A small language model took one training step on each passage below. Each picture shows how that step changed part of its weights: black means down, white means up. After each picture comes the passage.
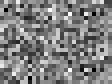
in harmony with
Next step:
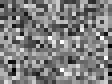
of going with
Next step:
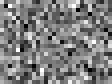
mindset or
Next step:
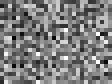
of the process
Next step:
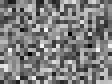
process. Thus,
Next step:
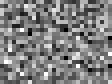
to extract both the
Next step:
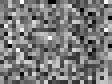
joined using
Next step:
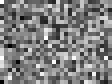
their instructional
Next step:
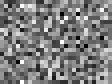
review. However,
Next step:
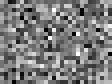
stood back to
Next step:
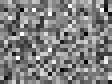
distribution shows that
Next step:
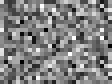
use it every
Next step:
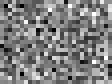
digital youth
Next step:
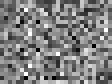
implemented, fully
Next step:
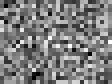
important in many areas
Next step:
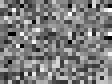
first express equation
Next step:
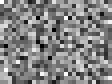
et al.
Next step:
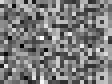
for proper academic
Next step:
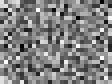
developed as a
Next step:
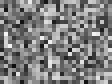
represents the risk of
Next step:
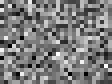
and power density
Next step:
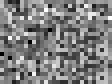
nuclear data
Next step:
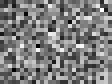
translation of
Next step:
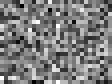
and low cost
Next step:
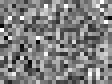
as *The
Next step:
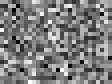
are believed to
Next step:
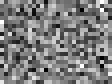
and it may depend
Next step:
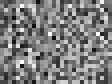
properties of the
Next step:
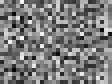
the accelerating
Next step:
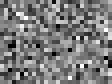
preceding the
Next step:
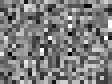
volume packing
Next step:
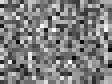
and -S are
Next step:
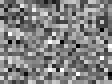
performed according to the
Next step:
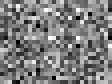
cores were
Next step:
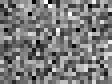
areas adjacent
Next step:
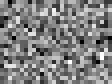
à la
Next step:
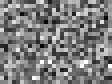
local changes to
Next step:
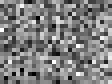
establishing almost
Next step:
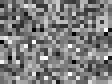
of liver
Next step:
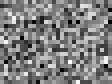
due to lots
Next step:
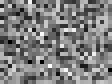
and demand for
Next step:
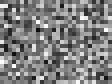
better insight on
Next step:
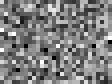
can improve their
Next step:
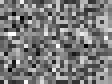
the channel capacity
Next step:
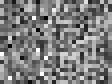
interference. The
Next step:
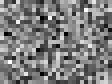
To analyse the
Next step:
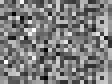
the project's
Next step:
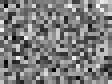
is important to also
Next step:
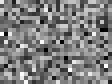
The health belief
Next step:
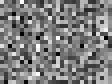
the Russian
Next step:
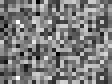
history of visual
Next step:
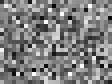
it satisfies the
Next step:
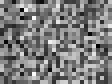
quantitative data was
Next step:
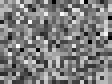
of impactor,
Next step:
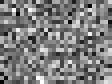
-th regression
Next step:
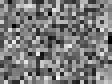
data acquisition
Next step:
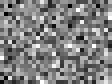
- solvable
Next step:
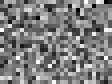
their consuming
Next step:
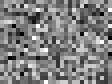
kV with a
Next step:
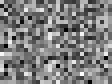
addresses the following
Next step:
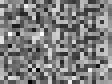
to evaluate both
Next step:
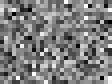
suffering from
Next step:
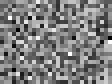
the nm length
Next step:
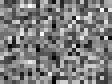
clustering algorithms
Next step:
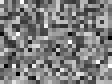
in XR
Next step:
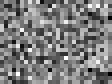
the YOU
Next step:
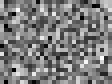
economic importance in the
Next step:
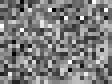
the used samples relative
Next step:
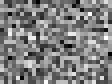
m machines in
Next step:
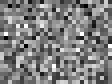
ozone layer
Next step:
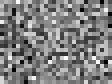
of the rapidly
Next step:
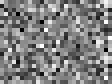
have been developed.
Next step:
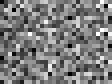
excesses of
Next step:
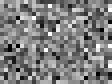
actinide with
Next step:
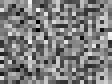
and gender,
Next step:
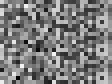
to support the management
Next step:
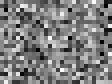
included in the
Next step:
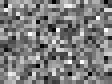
teams work
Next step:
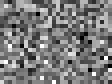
test specimen due
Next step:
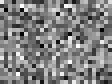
was in line with
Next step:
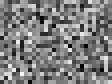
energy storage,
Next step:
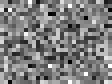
to heart attack
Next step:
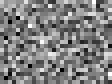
described herein suggest
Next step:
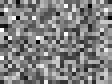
as continuity in
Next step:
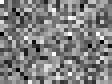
are explained
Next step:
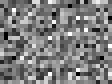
work presented W.
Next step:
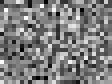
each sending context
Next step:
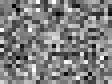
if p is
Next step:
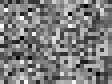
from one doctor
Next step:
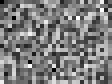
dimensions of
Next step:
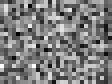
Test Table
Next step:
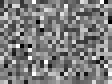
the services provided?
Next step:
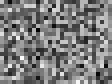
conditions in many
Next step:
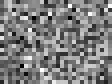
and denial of
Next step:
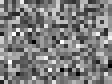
in which this approach
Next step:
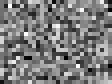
to strengthening
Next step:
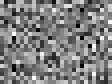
heritage and
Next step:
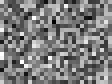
architecture is required for
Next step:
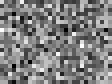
the possibility for
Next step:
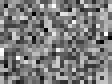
also influence it
